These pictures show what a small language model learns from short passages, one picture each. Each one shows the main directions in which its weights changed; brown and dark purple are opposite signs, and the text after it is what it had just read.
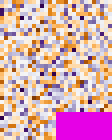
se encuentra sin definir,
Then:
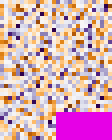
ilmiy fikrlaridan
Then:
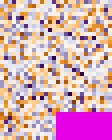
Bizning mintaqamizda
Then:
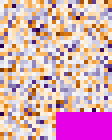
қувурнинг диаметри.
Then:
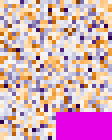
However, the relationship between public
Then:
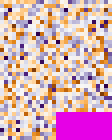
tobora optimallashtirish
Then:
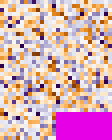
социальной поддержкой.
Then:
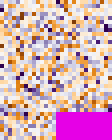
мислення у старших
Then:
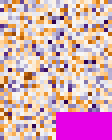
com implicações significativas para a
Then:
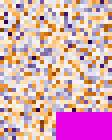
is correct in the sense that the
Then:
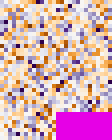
maturity, retting process,
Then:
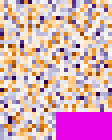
been recognized in the area on the
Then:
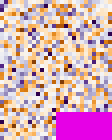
were observed. Subsequently,
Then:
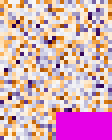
the total water amount on the
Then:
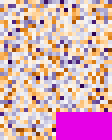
sua vasta atuação em
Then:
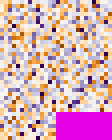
Le (2021) and Lintunen
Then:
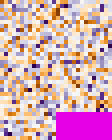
corpus bursae of the new
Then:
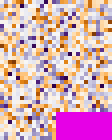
se dieron cuenta de que
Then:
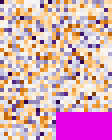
felt about continuing teaching during
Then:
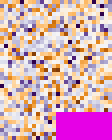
і простору дії,
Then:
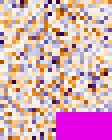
Министерство экономики
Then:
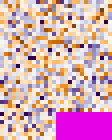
Universitaria*, 11(2),
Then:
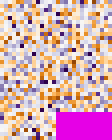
shar'iy nikohlarni
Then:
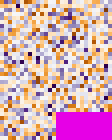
on raffia fabric in modern
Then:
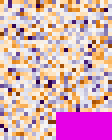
useful approach because it allows
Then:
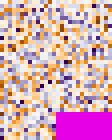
ways to improve the efficiency
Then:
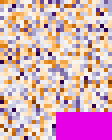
those simulation programs are not able to
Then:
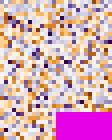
– bu sharqona qarash,
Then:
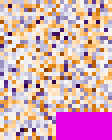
recent decades have profoundly
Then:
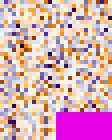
sancionaria os comportamentos
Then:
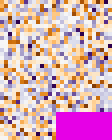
and Technology, New Dawn
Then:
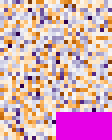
websites is not an easy
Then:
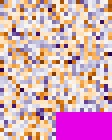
the hypothesis of measurement
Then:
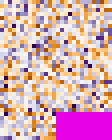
2% San Juan II 2%
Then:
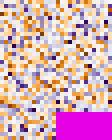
dermatitis. *Journal of
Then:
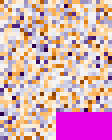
objectives of modern education.
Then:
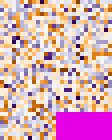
significant difference in pre and post CMT
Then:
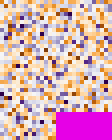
true. Growing up, as
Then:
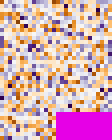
bunlarla sınırlı
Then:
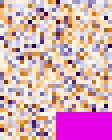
bronchoscopy plays a
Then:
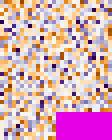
the investigated compounds have higher
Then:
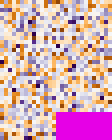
percent lower than the conventional
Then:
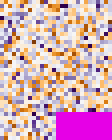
growth of *Actinidia*
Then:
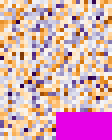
thorax to lower, the volume
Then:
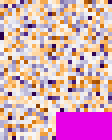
(2000), Szymanski et
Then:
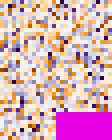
construction of phenomenological
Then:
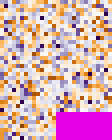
microfinance institutions. It
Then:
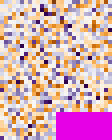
staff are often used for a
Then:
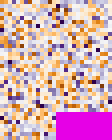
potential to address complex challenges such
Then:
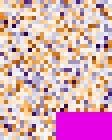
- a. Fitness function -
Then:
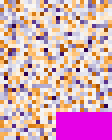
as secondary intraradicular
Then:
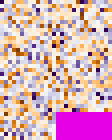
Brown [1] and Tang
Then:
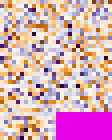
o rio Potengi visto que
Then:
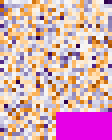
The mixture was then decanted
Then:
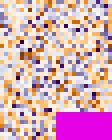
for each attribute value is obtained,
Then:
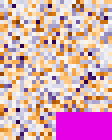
el retoque fotográfico
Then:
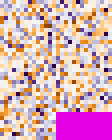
have created better economic opportunities
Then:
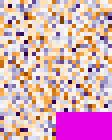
ritmi belirleyen bir
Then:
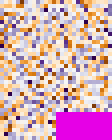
the control group. Materials and methods
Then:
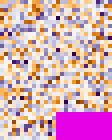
event of a voltage dip
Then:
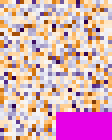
a lower release of stress
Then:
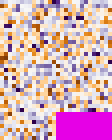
tibbiyot akademiyasi
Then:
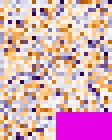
OF TACTICS FOR
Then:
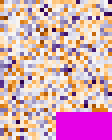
lo sabía: alguien
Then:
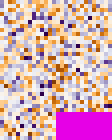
Family Budgets Taiwan
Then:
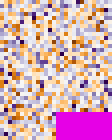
with projects here in the far
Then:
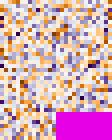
bands ($f_1 \sim
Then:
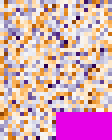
Diyora Iqboljon
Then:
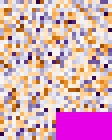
Young Women during Different
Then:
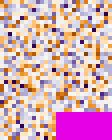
people's early experience of
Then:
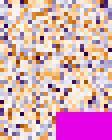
and the increase of the micro
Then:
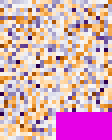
owned by members of the
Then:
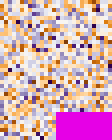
more about this topic can refer to
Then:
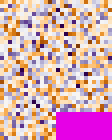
basis of CD4 counts
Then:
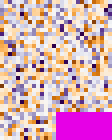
the new ways of their realization. For
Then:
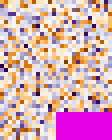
topics might include: -
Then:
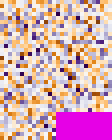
carriers in the dopant layer
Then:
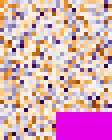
bolalar, dori-darmon,
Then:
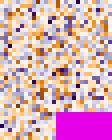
boundary conditions. The key
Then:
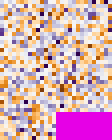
n'est pas ici de
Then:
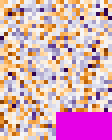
poiché esse hanno
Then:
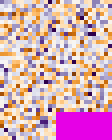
yang memberikan prioritas
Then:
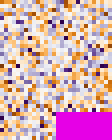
second is the decision to perform – that
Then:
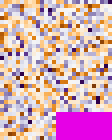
следующий день
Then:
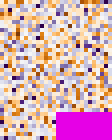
United States was used to explore the
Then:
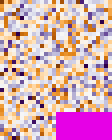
the incidence of complications during
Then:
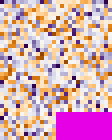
pre-exponential factors, activation
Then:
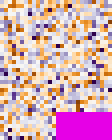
наказаний снижает
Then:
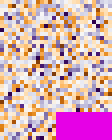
globalization. It has become a part
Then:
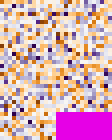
made it easy for a great
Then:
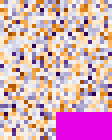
on the peer review process and the final
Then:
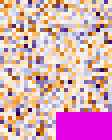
well as a hemodialysis
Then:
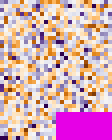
mengikuti kegiatan
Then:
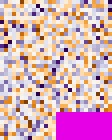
and had shot. Three levels of
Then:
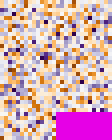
o'tkazish bo'yicha
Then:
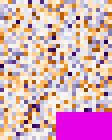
profiles) for fast degradation
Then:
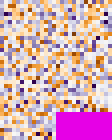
olgusu, Phillips
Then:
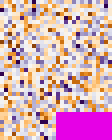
hil elat va qabilalar bilan
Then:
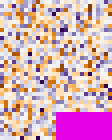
O‘zbekiston hududiga
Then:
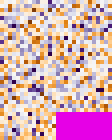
ибо никакой той
